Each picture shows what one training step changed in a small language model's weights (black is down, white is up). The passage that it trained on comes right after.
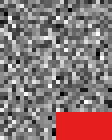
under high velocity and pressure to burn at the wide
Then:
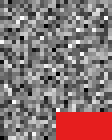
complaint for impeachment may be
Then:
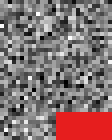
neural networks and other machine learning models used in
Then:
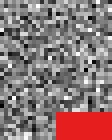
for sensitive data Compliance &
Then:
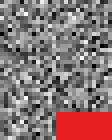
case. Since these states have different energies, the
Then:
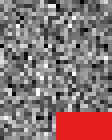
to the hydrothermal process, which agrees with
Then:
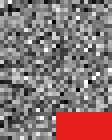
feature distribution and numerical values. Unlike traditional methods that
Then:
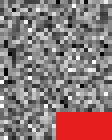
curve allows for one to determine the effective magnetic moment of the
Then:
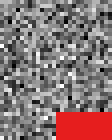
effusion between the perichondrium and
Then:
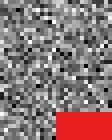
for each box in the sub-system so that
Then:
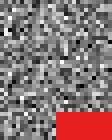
been established by the $B$ factories
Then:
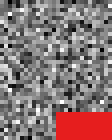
gate-tuned devices to probe the
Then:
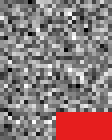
effects be detected and exploited in real materials?
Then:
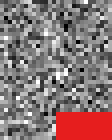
small number of global solutions is known in account of the
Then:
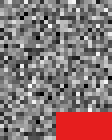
PVP; PVA; Citric
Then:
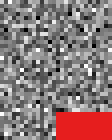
Limit Lecture learning model and the
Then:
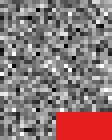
quality of tomatoes under South
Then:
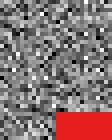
area is only better regarding efficiency and material consumption for
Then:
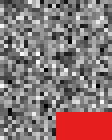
is the ratio of the peak brightness level between the
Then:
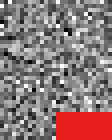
values of the amplitude, offset and initial record phase of
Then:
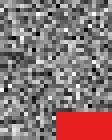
with *T. harzianum* and
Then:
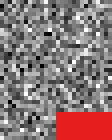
{Craighead}},\ }\bibfield {title}
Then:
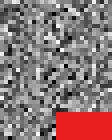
includes the allocation delay and the correlation between
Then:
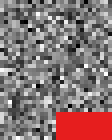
Mariethoz (Unil) Method
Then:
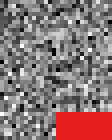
production, rapid urbanization, and the
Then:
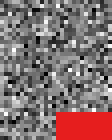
vertical and horizontal directions. As discussed
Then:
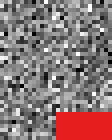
strong wind, and earthquake sit near the
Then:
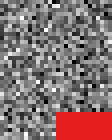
representing the fuzzification of results obtained are also
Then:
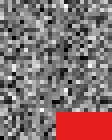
then be used to estimate the severity prediction of
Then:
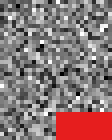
profile: $\langle K \rangle$ culminates
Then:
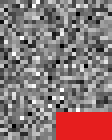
When all $A_s < 0$ (or,
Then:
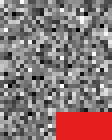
of the author(s) only and do not necessarily
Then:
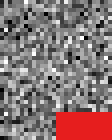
different dimensions and magnitudes; therefore, there is a need
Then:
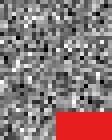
M_{\rm top}$. The result is illustrated in figure
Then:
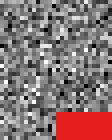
landscape of cybersecurity education in the
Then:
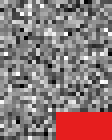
different concepts of IC and CSC. The
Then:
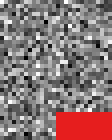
difficult for a person to identify the substantive rather the
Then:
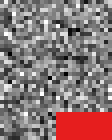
supervised practice) will help improve and most
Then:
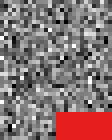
as guidance; promoting the use of common
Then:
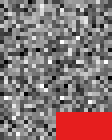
ellipsoids, which are localised
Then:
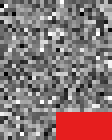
\normalsize where $i$ is the number of images
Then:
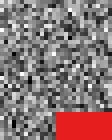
to second order, \begin{eqnarray} E_G
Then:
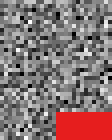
Conflicts of Interest The authors
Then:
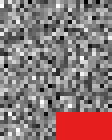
e.g. For my studies, work and
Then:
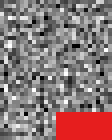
Thus, possible explanations for the gapless
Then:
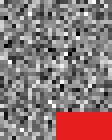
the antisymmetry of ${\bold X}$:
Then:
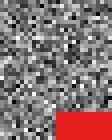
interpolating currents without the covariant derivative
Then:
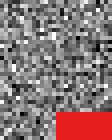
as it crosses multiple omics disciplines
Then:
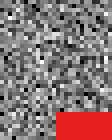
this implies that if one reaches a phase in which
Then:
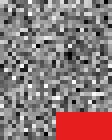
values of interest in this work, a clear trend is
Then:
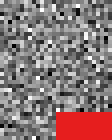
two aliquots were not by chance. Table
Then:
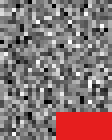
is no significant influence of age on drug abuse among
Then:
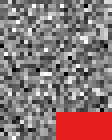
for Soybean in December, there
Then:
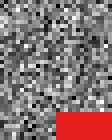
Pesticides, Fruits,
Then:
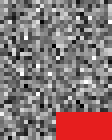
2 -8 3 Table 2: Difference table
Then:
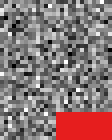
the time series, and the range of expected time delays
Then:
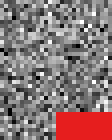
more quota) is required to guarantee
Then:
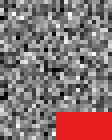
at the switching frequency. The high coupling coefficient generated
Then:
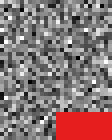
of this analogy, the more powerful
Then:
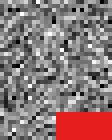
weeks. The aim of this report is to describe
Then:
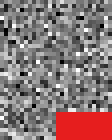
Lipid Profile and Body Mass
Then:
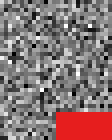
the primary absorption peak. The asymmetry factor for
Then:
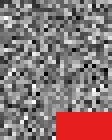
fermions, thereby leaving a larger fraction of
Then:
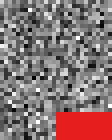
However, since its jet opening angle is small,
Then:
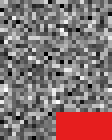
multiple traversals, and the relation for the coefficient
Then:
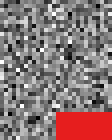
prior modality constraint as defined in the next
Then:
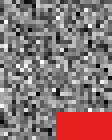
Patients with ACS presenting without
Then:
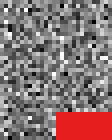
not represent the actual sounds of the given
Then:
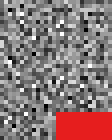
remained awake during the night
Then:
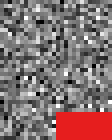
the fluctuations reduces to the eigenvalue problem
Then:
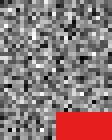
at this point, with a reduced volume of purified
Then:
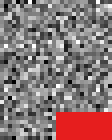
\in \mathcal{I}(i)}
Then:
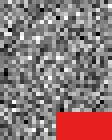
their demands. \cite{Lee} proposes
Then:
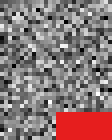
and the fourteen-dimensional irreducible
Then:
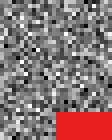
performance of the organization [10]. In a true
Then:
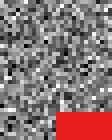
is measuring and how adequately the test
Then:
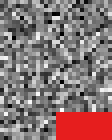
to [4] and allowing for the inclusion of
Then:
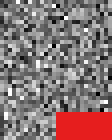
by the public universities. This situation is
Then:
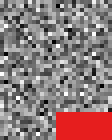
well as pockets in the south and the
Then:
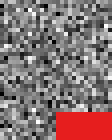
the best-fit value by fitting the data with
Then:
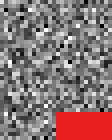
daily for 14 days did not produce any
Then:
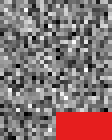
coherence, and connection between characters,
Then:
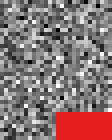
values found for $\theta > \theta_R$, for
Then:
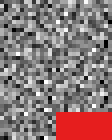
data network for the research and education community GDPR
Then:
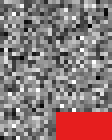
practical guidance on model selection when predictive accuracy and
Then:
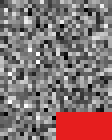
flows through a central region which is coupled to multiple
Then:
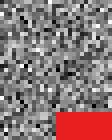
paper, we show that the multimodal
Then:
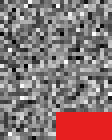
cone. - (ii) It can be infinite
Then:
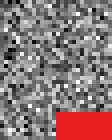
opinion has a target and an opinion without
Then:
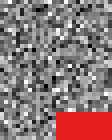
author:**Nasir Ahmad
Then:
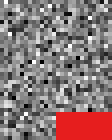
the popularity of a player and the sale
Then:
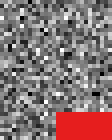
computed Pearson correlations between layer-wise activation
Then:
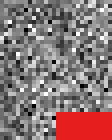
case classification by severity ⁽²⁾
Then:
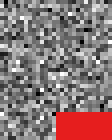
\mbox{ fermion}$ process, the corresponding signal and
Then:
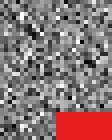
account type of the customers are not significant
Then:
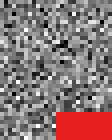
It is concluded that to do the quantitative analysis
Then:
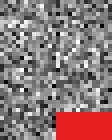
astronomers and telescope operators,
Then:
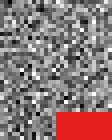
fully divorce its national interest from its role within the
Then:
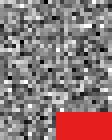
context of van Dijk's cognitive discourse
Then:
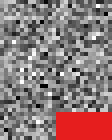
Brooks/Cole Publishing
